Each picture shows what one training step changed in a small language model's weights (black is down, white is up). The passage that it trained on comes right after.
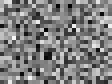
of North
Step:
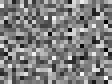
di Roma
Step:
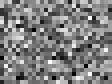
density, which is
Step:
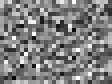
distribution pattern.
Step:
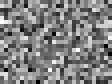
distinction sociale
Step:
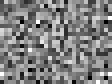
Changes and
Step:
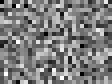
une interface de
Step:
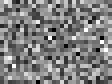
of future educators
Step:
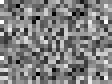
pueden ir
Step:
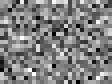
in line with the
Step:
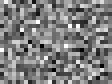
technique of analysis of
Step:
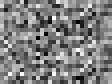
solution facilitates the
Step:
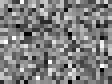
used one of the
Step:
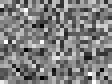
não foram confirmadas
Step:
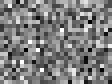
to determine the p
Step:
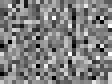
büyük bir
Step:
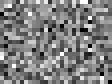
– tarbiya
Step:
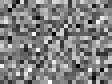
in predicting
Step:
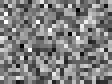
refers to a
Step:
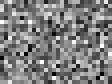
government officials
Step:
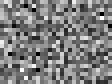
the use of
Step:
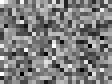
respectively. Such
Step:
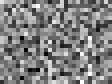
them are substrate of
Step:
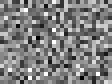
se torna
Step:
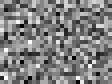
response times for
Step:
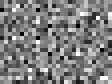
mounted on
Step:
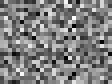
the sum of
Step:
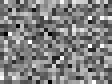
and pure by
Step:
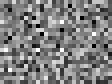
Lesions in
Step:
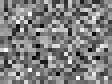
inherited from
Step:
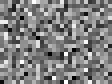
в экономике.
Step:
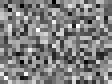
charged more
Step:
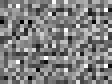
node mapping
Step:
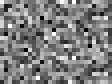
terms of sex,
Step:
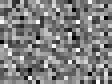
circular processes,
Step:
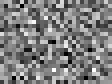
is determined by the
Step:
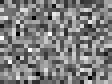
to seek other
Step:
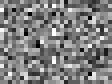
Santiago de
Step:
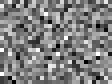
expense of negative
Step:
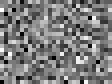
technique, Organisation
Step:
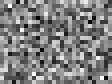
to allow the company
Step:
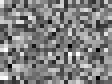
early in the
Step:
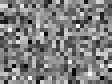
son modelos
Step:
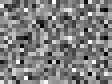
na UTI
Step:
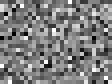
um diálogo
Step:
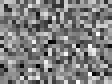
have formed targets
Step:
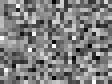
organizations, research
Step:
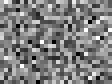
of these showed
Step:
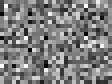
la que se
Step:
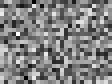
economic analyses, the
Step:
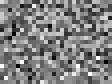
influences the final
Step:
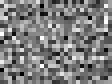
same data.
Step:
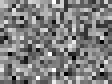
While the initial question
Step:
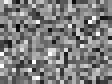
of Experience
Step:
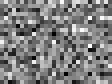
and technology, the
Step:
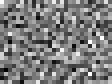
3 hal yang
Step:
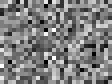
que se realizó
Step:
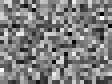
the target being
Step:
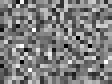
as evidenced by
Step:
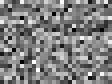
data and information.
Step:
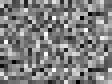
da ausência de
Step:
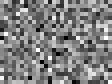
a través de la
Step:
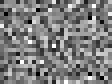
be obvious
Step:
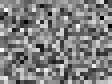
gradativo de
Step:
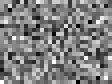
in other countries yet
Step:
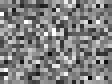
Handelt die
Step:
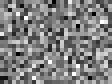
decided by
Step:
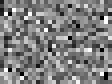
transferred into each
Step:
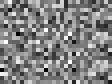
durch Ueli
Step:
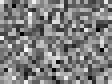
accounting procedures
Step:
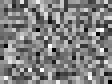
collusion between the
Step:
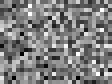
irrigatsiya va
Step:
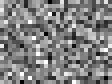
students develop ideas
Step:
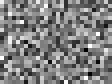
High Schools
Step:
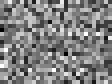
they participate in
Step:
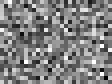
the DT Model
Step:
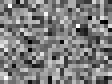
to national funding
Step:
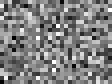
previous sections.
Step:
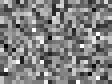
with metabolic
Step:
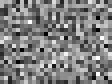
hizo también
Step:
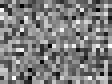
transforming futures
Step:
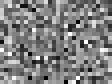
the Electrical
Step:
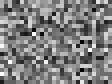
method to the field
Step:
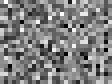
set of possible experimental
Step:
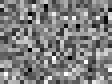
su masiva
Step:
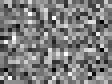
be seen from the
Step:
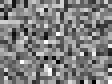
rapports de
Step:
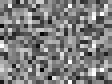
to die.
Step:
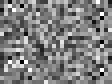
posted by
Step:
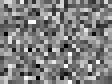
are owned by
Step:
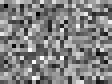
vases), and
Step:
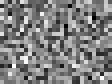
programming algorithm
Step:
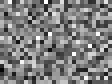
significativo. La
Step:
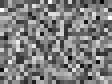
step is to enter
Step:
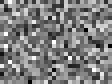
can interface directly
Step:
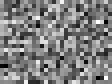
Green Software
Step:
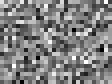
All authors read and
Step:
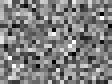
the last years as
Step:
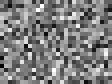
durante le sessioni
